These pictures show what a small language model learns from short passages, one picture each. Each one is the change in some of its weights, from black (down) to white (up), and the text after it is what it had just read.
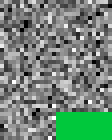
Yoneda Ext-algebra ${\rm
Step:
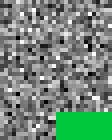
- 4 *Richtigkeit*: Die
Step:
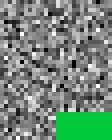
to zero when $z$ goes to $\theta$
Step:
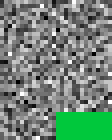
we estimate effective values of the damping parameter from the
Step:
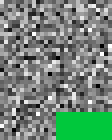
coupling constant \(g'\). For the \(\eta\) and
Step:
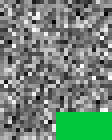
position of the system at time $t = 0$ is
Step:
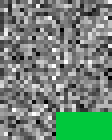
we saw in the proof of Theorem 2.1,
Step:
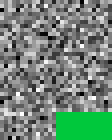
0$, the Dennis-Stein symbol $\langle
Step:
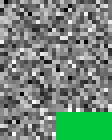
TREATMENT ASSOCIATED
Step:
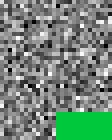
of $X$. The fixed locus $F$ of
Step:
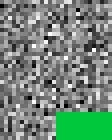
qat'iy nazar asosiy ifodaning
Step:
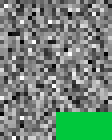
carrier-grade NAT, a public address
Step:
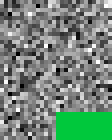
in section IV, in which we compounded
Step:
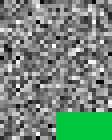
sifatida eng avvalo boshlang'ich
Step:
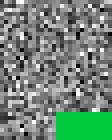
where $\pounds _{N}$ stands for the
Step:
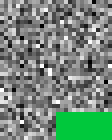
a \textit{monic (definite) LMI
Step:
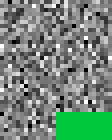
Değişime Hazırlama*.
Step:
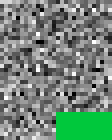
\ref{tab:Observations}. Black
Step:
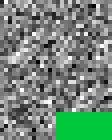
corresponds to the decomposition of the left regular representation of
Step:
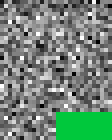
PR matn - muayyan
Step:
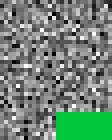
berfungsi untuk meningkatkan
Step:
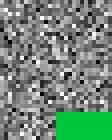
cube induces the creation of several intermediate calculations supposed
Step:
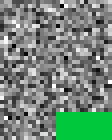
FRB~121102, and present the constraint
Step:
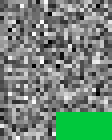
magnetic fields and low temperature.\\ \noindent\underline{\it
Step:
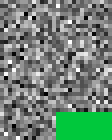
onların açılarından bakarak
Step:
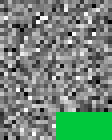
from $m$, parametrized by its proper time,
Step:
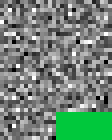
differing only by permutations of otherwise identical scattering
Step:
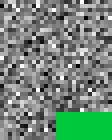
sample size is evenly distributed into the two trees,
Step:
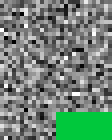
0. $f$ is then called a finitary
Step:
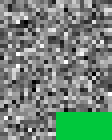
and flare modes.} \end{figure}
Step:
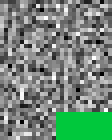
we have chosen $k_1$ and
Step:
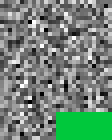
hadroproduction at QCD NLO case where
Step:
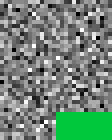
(SIPEC) já aderiram ao
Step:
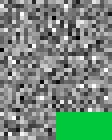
with the secure baseline under different settings:
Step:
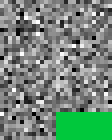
a legislação ambiental brasileira
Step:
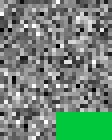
на определенной территории и это
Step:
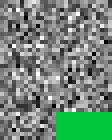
en evolución que ofrece enormes
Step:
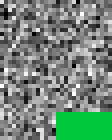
Curt J. and {Decesar},
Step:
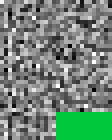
in the foregoing list. The identities
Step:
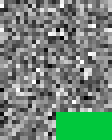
- 13 E 64 Maandblad voor
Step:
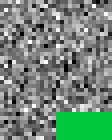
$\tangentVector_\mPoint \in
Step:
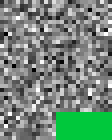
Tafsir Ibn Ashur*, it
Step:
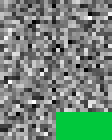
to be universal. Remarkably, the expression for the
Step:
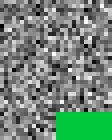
- Jensen, M.C., en
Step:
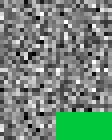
t \in \mathbb I) \leq
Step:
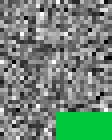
value decomposition (SVD) (utilizing the
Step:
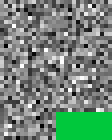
is an increasing function in $\lambda_1$ for
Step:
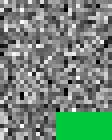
miss with $C_0$ of Section
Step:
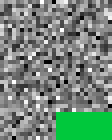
de Matem\'atica, Universidade Federal
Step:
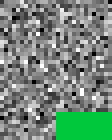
180^\circ]$, and a range $r\in
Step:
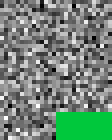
that only entities selected to be installed can
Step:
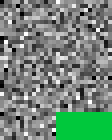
yang cukup tentang perkembangan
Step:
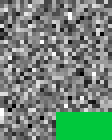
| 7a | SKAT | texture
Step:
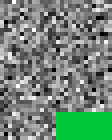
the next-step position of the vertices.]{
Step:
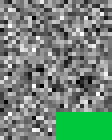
few percent of the thermodynamic limit, with noise
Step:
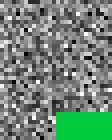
idiom as well as the painter's
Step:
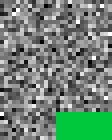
Shariah encourages, an act of
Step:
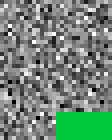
small fermion measure and fermion-antifermion
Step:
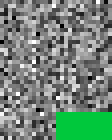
in the Galaxy or at least its average value along
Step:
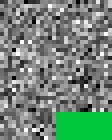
Case IV that: \[ 0
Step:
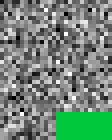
demangled C++ kernel name often carries
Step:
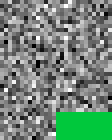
of temperatures. The electron-ion scattering potential
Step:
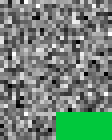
Village Premium. Rev.
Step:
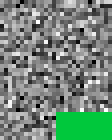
branches of the knot projection in $c$
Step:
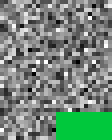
использованием информационных технологий; -
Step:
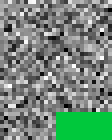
3 Kraxmal + MgCl
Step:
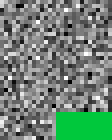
voyaga etmaganlarga nisbatan
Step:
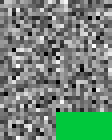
el control del peso. Sostenibilidad
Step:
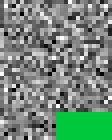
bo'lishi bu mamlakat
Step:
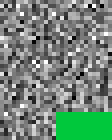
theorem on primes in arithmetic
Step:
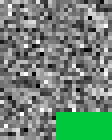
of \TLep{}. We were able to
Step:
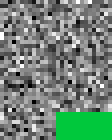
solution of the non-autonomous difference equation $$
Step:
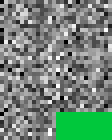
və zaman ölçüləri,
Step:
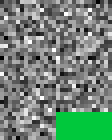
satisfy the Tribonacci equation $x^3
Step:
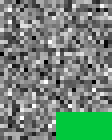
of non-zero neutrino masses, unlike we have assumed
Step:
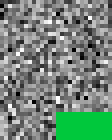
bolalar birinchi ta'lim faoliyatida
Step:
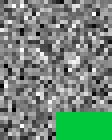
sparse recovery problems, this sharpness can be
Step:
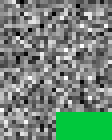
$(X_k)$ of compact hyperbolic surfaces with
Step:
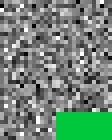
de anistia ou remissão em
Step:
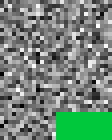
entidad nacional del deporte
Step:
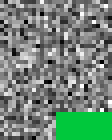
and $n'(\l)$ stand for the algebraic multiplicities
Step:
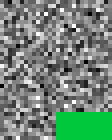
a esta comisión le corresponde adecuar los
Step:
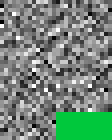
number of nodes}} To calculate the number of nodes on the
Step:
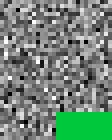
al. 2001), and the IMF should be much
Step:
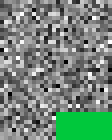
so'zlar: *mintaqaviy
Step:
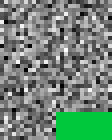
we keept the first two columns, representing the
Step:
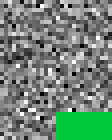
\mathcal{SRB}(\mathbb{B})$ of
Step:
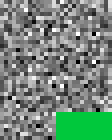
know $T(R)$ throughout the disc. From
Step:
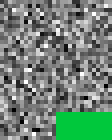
\tan(\pi z)\overset{z\rightarrow
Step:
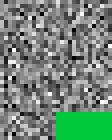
титилиб, гомогенлашган
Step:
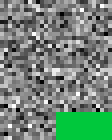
\lim _{x \downarrow \alpha}
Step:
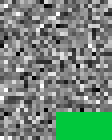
Alpern-Tikhonov metric had rank
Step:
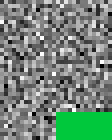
we won't need those higher antieigenvalues
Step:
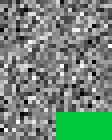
ва мис тангалар зарб
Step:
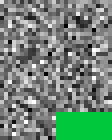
$ \omega $ have measurable derivatives on $
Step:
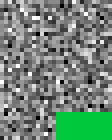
some power of $\g_0$ is a hyperbolic
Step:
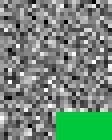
$eV^2$) for cubic GaAs. Figure
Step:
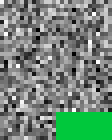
falsified (hence, this world has the
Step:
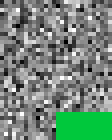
Resistance versus temperature measured at $n =
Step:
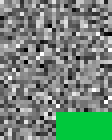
hujjatlaridagi turli to'siq va
